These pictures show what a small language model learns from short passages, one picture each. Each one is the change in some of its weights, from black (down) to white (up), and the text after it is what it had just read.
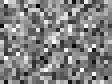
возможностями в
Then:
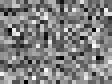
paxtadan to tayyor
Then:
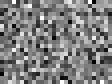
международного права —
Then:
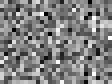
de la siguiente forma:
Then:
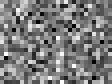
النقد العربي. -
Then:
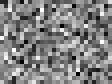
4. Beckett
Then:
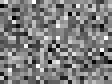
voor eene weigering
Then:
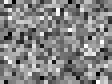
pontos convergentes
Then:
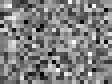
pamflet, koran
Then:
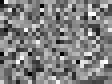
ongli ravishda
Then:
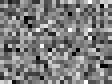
islom dinida yangicha
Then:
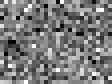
что он обобщил
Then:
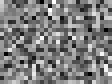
diferentes criterios
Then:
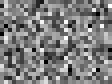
ритмічних і
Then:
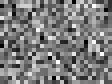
articula en cuatro
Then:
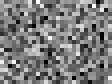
bilim, ko`nikmalar,
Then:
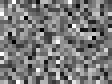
la objetividad social. La
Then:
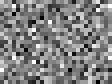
Perilaku Hidup
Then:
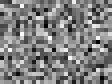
[← Post
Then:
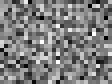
trocadas, mas
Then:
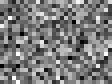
gran medida la ausencia
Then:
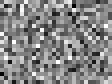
Air.* *Jurnal
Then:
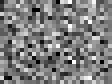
gestion plus efficace
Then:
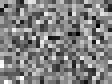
L., Chirinos,
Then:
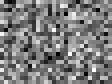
media simpan tidak
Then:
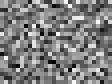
como la del tendido
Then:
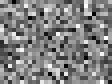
lo atraviesa se
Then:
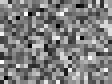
podemos concluir que o
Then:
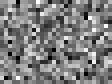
imprevisibilidade e
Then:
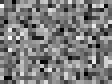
do negócio e os
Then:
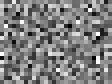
competências da organização.
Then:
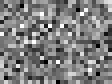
etishtirish tuproq
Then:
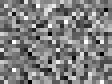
este necesar să se
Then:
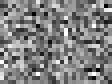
- 1) Beban
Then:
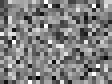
Goulart e o
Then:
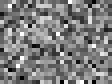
Rose, M.;
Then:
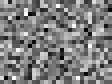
mas ainda não sabemos como
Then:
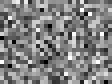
responder la pregunta
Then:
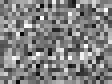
Nomor 2, Juli
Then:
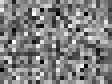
aos esquemas
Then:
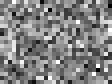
Safarov, T.
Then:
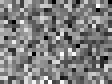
Archaeology 3.
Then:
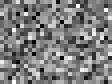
turi žinoti, kad
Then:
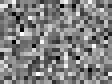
shkoly.* Nova
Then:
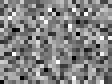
actitud permanente
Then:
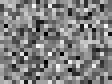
bo'ladi. Qon
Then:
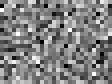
yoshlar o‘z
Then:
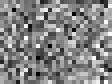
стану, вимагають
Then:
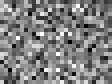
as regiões do Brasil.
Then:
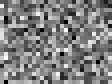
los criterios de
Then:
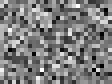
uchun foydalaniladigan barcha
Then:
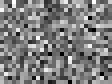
бедра в среднем
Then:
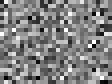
що історичними
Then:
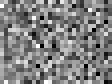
cometeram alguma falha
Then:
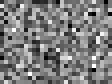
of society and the
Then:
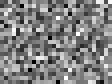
odstotka vseh
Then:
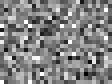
a vigência e o valor
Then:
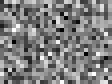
Ilmiy rahbar:
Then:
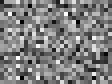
Krathwohl &
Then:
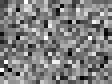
dan kinerja aset
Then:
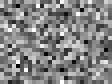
як будь-яка
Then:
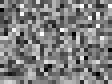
Collections As a
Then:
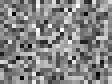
lidar com os tempos
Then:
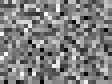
las siguientes conductas
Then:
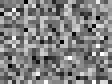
лет тому назад
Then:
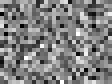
Präsentation -
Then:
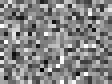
o'rganish. 2.
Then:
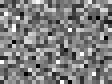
primer, seperti
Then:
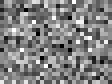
+ предприятие,
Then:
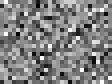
Несмотря на
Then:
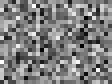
pembahasan maka dapat
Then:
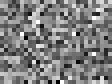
suhu kulit
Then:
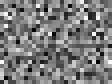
paisagem natural e
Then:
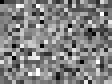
заходів [4].
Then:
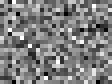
борошно. При
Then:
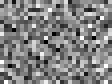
deben enfrentar
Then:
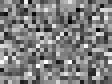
generations. According
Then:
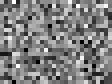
ёшгача бўлган
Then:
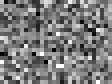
aniqlik prinsiplariga qay
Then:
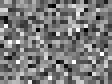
a partir del reconocimiento y
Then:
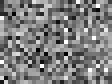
sendo cunhado de
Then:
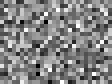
Yashirin iqtisodiyotning
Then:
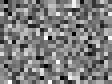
harakat yo'nalishi,
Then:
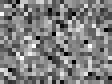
Pontifícia Universidade
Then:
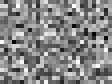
ولا يخبأ
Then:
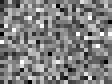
not in Hume's important
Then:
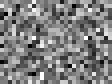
omil bo'lib, bu
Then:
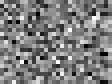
ne ifade ettiğini
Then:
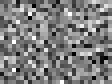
стандарти сифатида
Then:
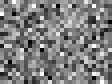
Xorazmiy nomidagi
